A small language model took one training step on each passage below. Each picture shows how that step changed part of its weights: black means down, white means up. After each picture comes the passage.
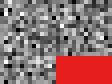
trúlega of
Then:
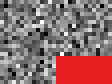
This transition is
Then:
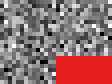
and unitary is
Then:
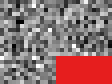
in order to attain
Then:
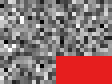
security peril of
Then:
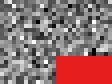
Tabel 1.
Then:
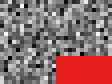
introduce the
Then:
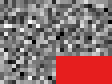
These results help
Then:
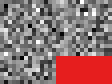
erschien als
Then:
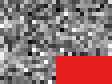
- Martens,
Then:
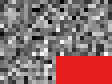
leading, for a
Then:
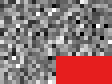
which was studied in the
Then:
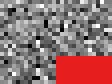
posição nacional,
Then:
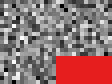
which doesn't
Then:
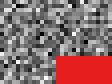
суда, и не
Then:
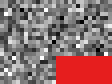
the nucleus
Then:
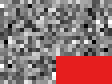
of the journals of
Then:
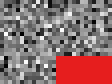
in the standard
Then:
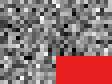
All lengths in
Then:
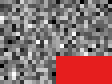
O fator constante,
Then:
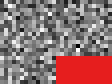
the ideas of this
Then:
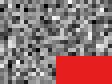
in neun Thesen
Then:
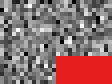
provided by the
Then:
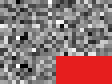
be exact then the
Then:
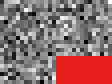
| | Education |
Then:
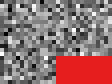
each country
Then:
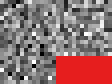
gas flow in a
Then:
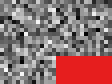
*Master* e
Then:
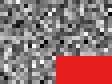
the reduction of this
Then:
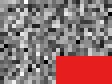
the conservation of the
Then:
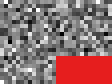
other Laws of
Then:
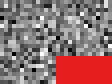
an applied field
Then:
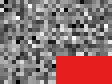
\cite{21} which
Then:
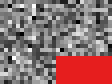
xos bulgan
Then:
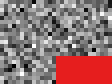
not commute. As
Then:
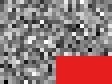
без Вашого
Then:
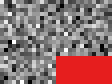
The reasons can be
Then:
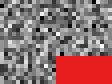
dots for the
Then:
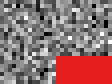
statistical significance at
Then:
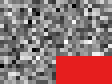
panel: OH
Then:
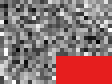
We blind the
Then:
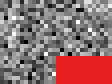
and charge transport.
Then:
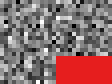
the present epoch
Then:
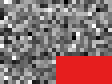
und Sahnehang
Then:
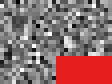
implement (a)
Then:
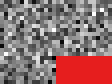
of the total of
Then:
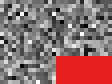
are no resolvable
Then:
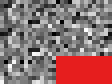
there is a class
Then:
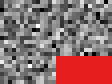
varying levels
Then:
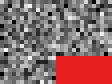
is higher than that in
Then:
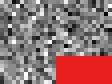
recalculating the
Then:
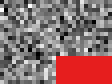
the FLWO and
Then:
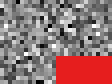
capacité à
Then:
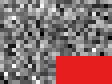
analysis, not yet
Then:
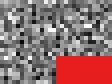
MA gauge.
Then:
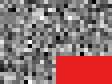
is smallest for the small
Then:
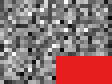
PA, ce
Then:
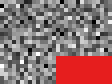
straight and the
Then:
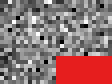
und Nutzung
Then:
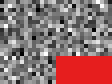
reference points to
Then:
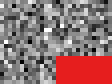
in the stellar mass
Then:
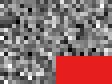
institutions became
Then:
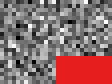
tunnelling of
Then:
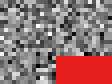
y leñosa,
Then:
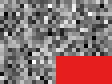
can be expanded in
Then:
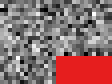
results when extracting the
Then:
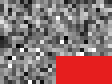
that the linearized
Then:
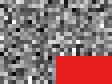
globale de
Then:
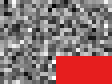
dynamics follow from the
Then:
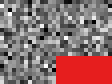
with the \geant
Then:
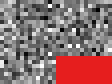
algebra, and with
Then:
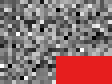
доходами и
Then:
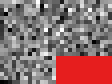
couplings via
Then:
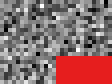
de la ville au
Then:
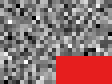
with overlapped
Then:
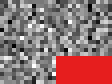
\sim 2 \cdot
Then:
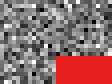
35 anos, que
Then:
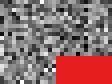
as dividing the
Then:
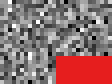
located in those
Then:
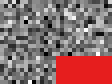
we can find that the
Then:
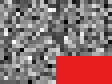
the idea of using
